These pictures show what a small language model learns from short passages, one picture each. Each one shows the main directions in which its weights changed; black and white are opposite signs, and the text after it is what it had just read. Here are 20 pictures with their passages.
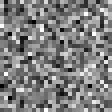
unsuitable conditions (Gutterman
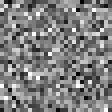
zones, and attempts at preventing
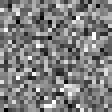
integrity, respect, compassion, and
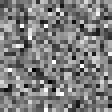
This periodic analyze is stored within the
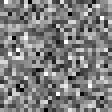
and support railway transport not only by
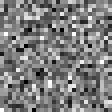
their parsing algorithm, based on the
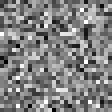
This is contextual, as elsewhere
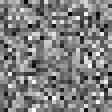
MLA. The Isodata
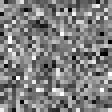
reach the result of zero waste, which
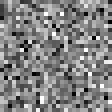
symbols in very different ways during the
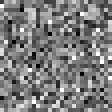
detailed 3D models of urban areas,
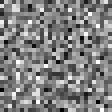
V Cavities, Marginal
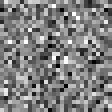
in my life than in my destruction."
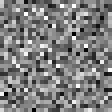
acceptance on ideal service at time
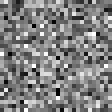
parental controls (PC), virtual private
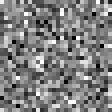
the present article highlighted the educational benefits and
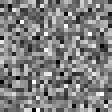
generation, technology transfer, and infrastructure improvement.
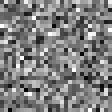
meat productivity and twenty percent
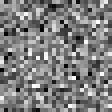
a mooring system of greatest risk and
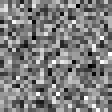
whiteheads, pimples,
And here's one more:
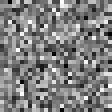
of human resources, unreasonable and
